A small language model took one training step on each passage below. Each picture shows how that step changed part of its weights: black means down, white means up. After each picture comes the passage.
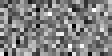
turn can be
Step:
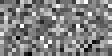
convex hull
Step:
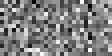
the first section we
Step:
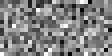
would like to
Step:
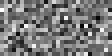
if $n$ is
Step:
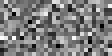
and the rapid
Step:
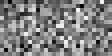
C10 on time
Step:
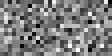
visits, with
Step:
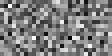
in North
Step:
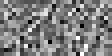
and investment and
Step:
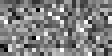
next? Now
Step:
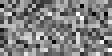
interpolation steps
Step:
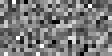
results and memory
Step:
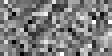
and describe a
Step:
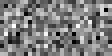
can guide
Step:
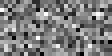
a letter, or
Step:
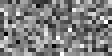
allowing efficient
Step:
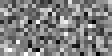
or fractures that
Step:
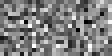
This method may,
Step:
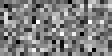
of instructions
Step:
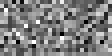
and diffusely
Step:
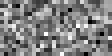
be applied also
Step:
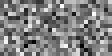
The virus
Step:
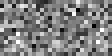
terms for $t$
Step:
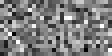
dataset has been
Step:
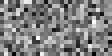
$K$ of the
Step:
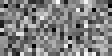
is also rational.
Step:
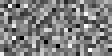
in data S1,
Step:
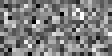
of Rwanda
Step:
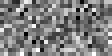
$\Omega$ with
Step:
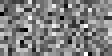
\hbox to
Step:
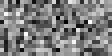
we observe that
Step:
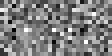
this process containing a
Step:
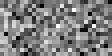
used widely in
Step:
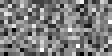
individual's learning
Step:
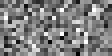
potash application
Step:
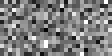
the burden
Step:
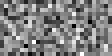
In the following, we
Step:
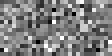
facts. From
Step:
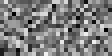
and issues with
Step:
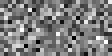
ratio had
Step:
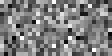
derive new results for
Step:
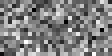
extensive use
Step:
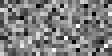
which depends on a
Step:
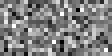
known about the
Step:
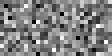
of the stationary
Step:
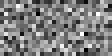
finite time $A$
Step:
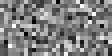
also bounded because the
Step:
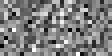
and intelligence
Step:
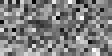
we show the result of
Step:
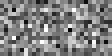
Then $B\Gamma
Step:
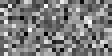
such a partial
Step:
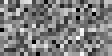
$B$ with a
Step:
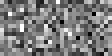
Excluded were
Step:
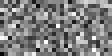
the average of
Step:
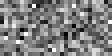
conditions of closure as
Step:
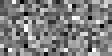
Institute of
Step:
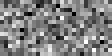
creating a reduction
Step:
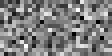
maps 0 to 0
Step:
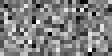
of $M$, with
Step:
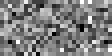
move forward
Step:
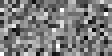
the University of
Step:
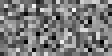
Condition on closed
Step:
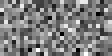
order $v$, and
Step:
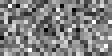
in maintaining high
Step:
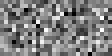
for $t\leq
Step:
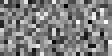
is no significant difference
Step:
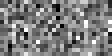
all roots:
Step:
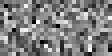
of almost every
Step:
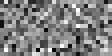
is dense in $
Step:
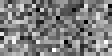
boundary is split
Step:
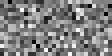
DPL model has
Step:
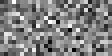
constituents of
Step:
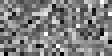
and Pearson
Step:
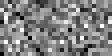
spaces, and
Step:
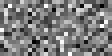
through stenosed
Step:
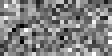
class $\Ccal$
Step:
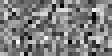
and production and
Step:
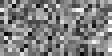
this article.
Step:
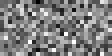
evident in the
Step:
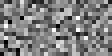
paper is organized as
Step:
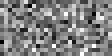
tables and
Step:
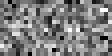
I & II
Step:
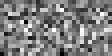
This is a very
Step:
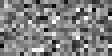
May I Say
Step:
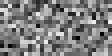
be a stability
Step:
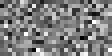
processing point of
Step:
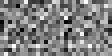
is not difficult
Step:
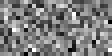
areas that have been
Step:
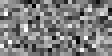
Check composition
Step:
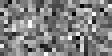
1 for different time
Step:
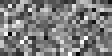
countably many
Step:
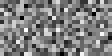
fixed point on the
